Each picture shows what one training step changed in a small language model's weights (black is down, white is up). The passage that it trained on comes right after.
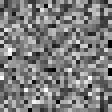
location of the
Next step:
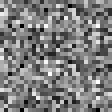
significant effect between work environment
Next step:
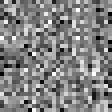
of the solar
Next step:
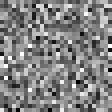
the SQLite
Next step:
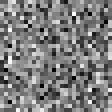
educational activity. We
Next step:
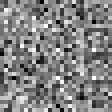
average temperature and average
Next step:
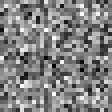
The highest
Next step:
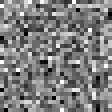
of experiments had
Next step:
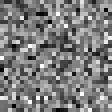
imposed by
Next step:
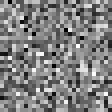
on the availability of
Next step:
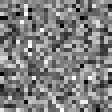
case, the store
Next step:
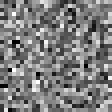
- Password
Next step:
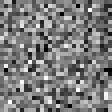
table it is
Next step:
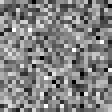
solution here would be
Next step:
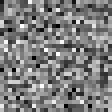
un entorno
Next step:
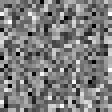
occupation" at
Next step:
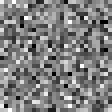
organ compression.
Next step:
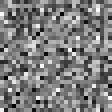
with similar ecological
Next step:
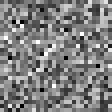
to subscribe
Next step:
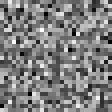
from the CBD
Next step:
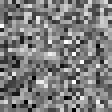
Also, the
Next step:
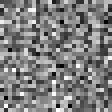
Diameter of
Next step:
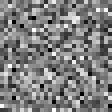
pressure is given by
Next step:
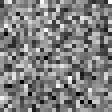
and objectives
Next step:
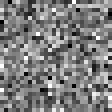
of experts resulted
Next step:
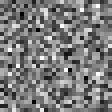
several decades,
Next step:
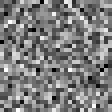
increased interdependence
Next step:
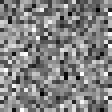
methodological standardization,
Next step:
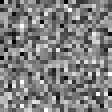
runway surface
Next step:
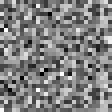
Figure 6). However,
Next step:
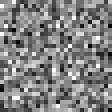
thiourea with
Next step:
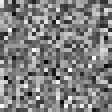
day. In this
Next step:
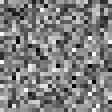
shape complex
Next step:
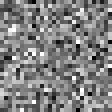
found to be a function
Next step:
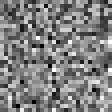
work experience,
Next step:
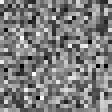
characters and their
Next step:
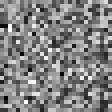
analysis. The same
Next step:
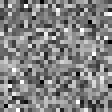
or ruined
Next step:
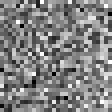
its simplicity
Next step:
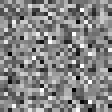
is reduced in
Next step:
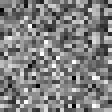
of Georgia
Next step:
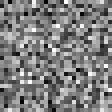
have no conflicts
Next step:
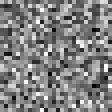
night and was also
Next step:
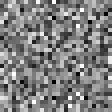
I was given full
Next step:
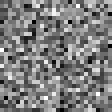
SMOD and
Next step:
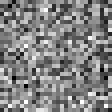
learning environment to enhance
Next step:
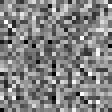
reduced currents
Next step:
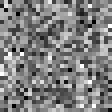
to realise that
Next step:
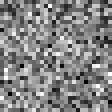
law, there
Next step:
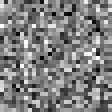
Central Bank
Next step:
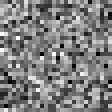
for future researchers to
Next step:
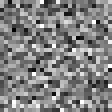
and diastolic
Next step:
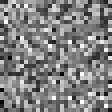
learning and success. In
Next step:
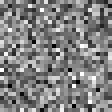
surface (b)
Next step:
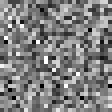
to implement energy efficiency
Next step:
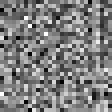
of the last
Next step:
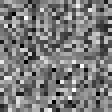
improve compliance
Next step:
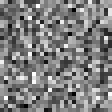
source of significant direct
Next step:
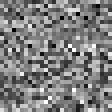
is the bank of
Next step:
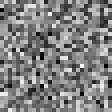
to these security measures
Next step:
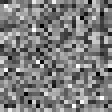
solution must have found its
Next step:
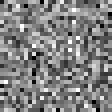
fibres used were
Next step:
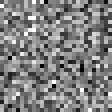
growing awareness
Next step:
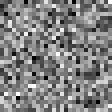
use of porous
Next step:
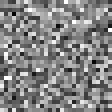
and bloodless
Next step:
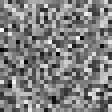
this species of
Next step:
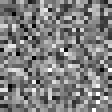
identified using focused
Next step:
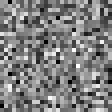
in specific characteristics.
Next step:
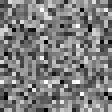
to be used for the
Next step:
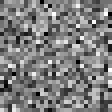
Index varied significantly
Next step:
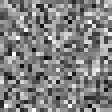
the sense of
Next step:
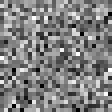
the audience were
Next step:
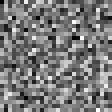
exact positions
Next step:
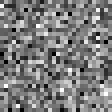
Other workers have
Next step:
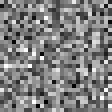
from the corresponding
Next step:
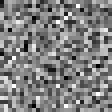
out frequencies of
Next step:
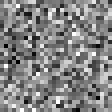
This behavior in the
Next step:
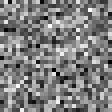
in case of the need
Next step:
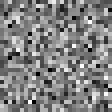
selection of media
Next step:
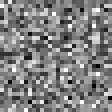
scan was done
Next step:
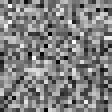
transferred into the
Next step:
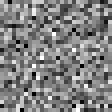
we are looking
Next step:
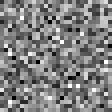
expresses a
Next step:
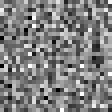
of two models, two
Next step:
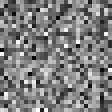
investigated under higher
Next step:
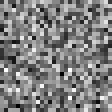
responses. Figure
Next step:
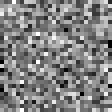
faced by these teachers
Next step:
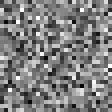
the speaker's
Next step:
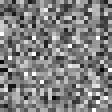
identified as potential
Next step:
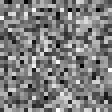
land between different economic
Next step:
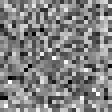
this literature review
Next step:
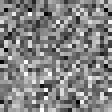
given as a value to
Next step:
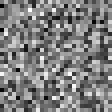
and ethyl
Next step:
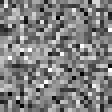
and treatment of these
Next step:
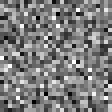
used entropy is
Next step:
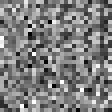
of an experiment. This
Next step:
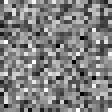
size due to decrease
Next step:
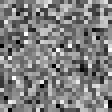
that the research was conducted
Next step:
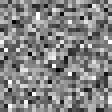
necessary for most
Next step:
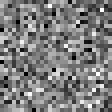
during summer
